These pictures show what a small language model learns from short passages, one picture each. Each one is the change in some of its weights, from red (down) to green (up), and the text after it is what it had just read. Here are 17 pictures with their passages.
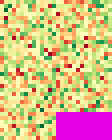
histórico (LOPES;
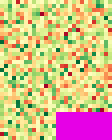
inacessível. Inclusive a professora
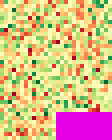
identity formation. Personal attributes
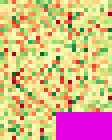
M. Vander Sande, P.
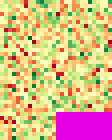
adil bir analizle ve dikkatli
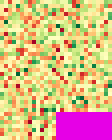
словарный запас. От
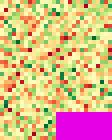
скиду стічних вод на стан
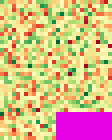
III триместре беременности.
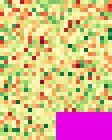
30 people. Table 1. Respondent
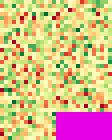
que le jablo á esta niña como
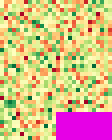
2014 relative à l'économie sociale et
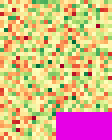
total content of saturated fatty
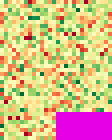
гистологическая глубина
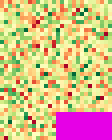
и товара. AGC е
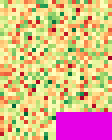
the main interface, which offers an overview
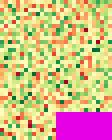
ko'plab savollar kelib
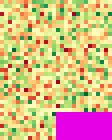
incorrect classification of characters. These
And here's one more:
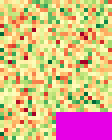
Hier erfolgt die Untersuchung
